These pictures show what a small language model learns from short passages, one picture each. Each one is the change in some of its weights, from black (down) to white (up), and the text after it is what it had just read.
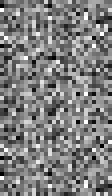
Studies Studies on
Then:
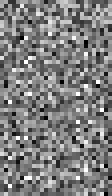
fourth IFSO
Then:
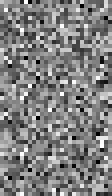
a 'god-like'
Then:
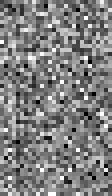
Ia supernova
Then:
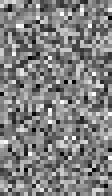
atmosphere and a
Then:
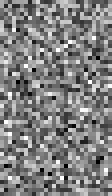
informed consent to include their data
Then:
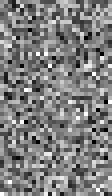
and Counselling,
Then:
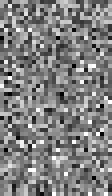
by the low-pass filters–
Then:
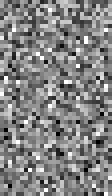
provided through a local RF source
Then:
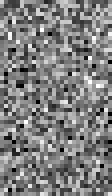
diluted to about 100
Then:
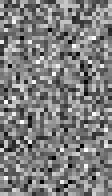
unbound state and in the presence
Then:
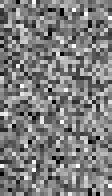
prisms, m.p.
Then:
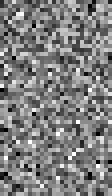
changing topology [4]. Most
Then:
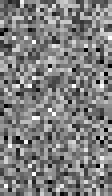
aesthetic appreciation in
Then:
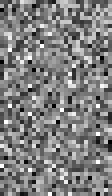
Review). In 1993, the
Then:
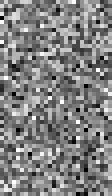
IRT data for all experimental
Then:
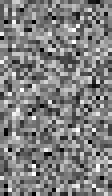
it is highly versatile when
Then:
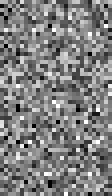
hazy images taken under
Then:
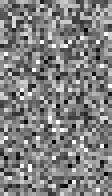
of MNs is the potential physical
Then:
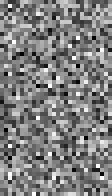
instance, the Urhobo
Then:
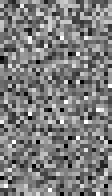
foster liquidity and proper
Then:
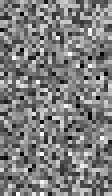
impact of ERM on financial
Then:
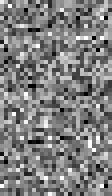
platform (e.g.
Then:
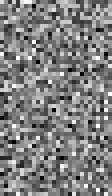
We highlight general trends from
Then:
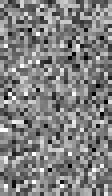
gives rise to various
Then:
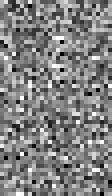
and 42% are not willing to
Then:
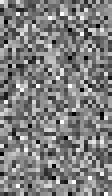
rationalist values. The other group
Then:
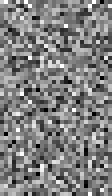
complicated discussions and issues to
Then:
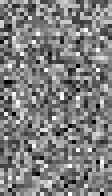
in the Aviation Safety
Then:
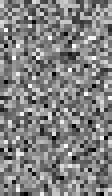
make new engagements which until
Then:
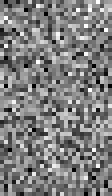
(20 mesh), coiled
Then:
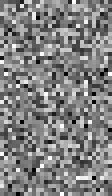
endpoints (with
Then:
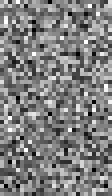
and finally dried with
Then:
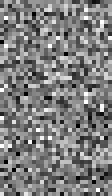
(Table 2) such as weight
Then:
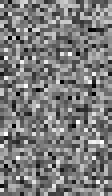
identities that learning pragmatics
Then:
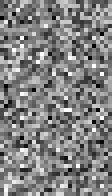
5. Static pressure
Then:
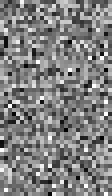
a robust and efficient solution
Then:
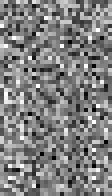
performance tests carried out both
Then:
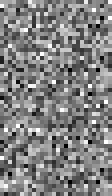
Events out of scope.
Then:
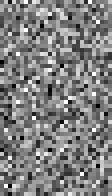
DIC in mmol C
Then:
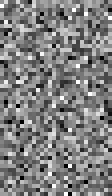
HAp +PEEK has
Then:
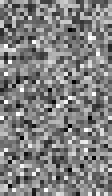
in water impels the crop to use
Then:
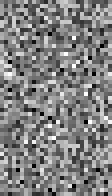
influence user perceptions of a
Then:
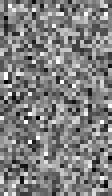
disorder and phobias that
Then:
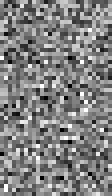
transistor. A feedback
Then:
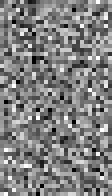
doing the exercise on
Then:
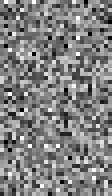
the early stages of Pca
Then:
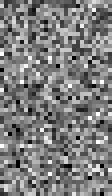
study was 14.5% which was
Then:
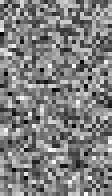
proactive steps to protect
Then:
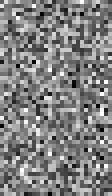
the theft of sensitive information. For
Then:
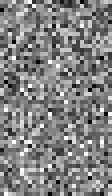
98% sensitivity and
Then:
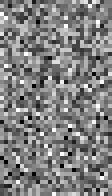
observes the effect of organizational
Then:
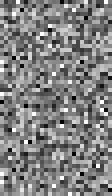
'space particles' are
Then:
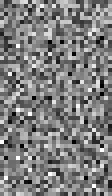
various theories are reviewed and
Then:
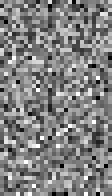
in Financial Markets:
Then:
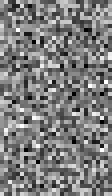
and transfer the energy to any
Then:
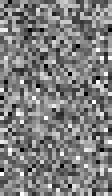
familiar tools. With
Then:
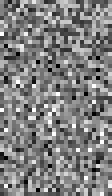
complexities, providing insights into
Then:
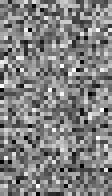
following [6]. An 'X'
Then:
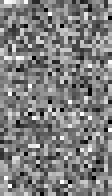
drawn between the relative
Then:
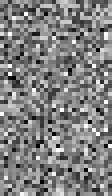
along the valley floor
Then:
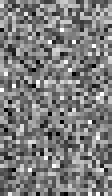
are unemployable. Another factors
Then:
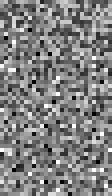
of all activities, allowing all
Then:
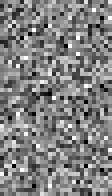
Pvt Ltd., New
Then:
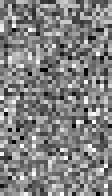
at four different phases during a
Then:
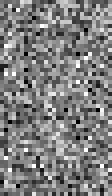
Khaleel Ali²,
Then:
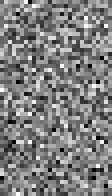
to produce y . An example of how
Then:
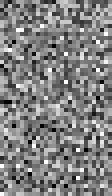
cultural relevance, both material and
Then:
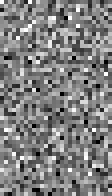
Plants were supplied with tap
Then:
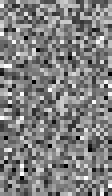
are promoting cyber threat
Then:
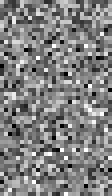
duration of 1 year.
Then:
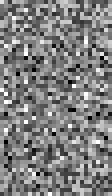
obtained data was performed using the statistical
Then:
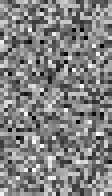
improvement, making it the
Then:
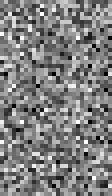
not Granger Cause
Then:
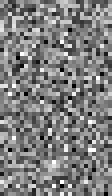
to reproduce everything.
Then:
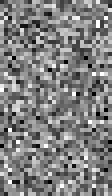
explored when he joined
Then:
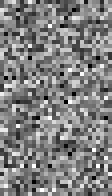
tackle societal
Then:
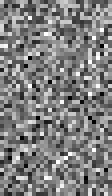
treated in eleven
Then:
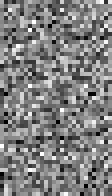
(up to 70% cases). In
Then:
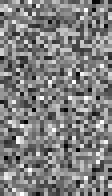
are getting some financial
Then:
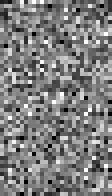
not affected despite climate change
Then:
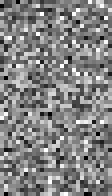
team members (statement
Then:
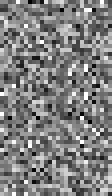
corresponding author upon
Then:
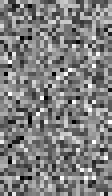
and dynamic in order to
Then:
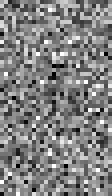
is a known case of Type 2
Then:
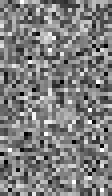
the console, a file
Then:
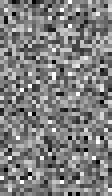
‘Van’ had two
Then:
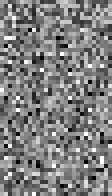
at the Al-Aqsa
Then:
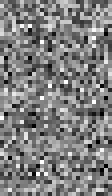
there was overall statistically significant improvement
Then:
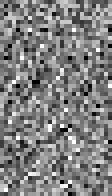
rates through its Monetary
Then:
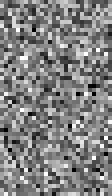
significantly decreases the rate of
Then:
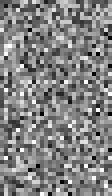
line of Female Literacy
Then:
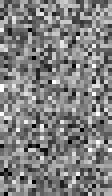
incorporates tailored
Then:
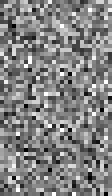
to them in the pharmacy,
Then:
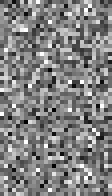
And the error rate for the
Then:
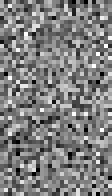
Shevchenka str.,
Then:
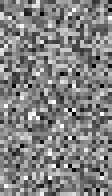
meet the definition of a training
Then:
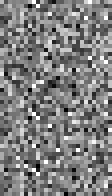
activities, which warrants further studies
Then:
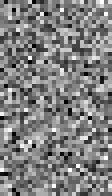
(DSC) and moisture
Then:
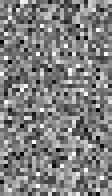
Sirsi. Weather parameters over
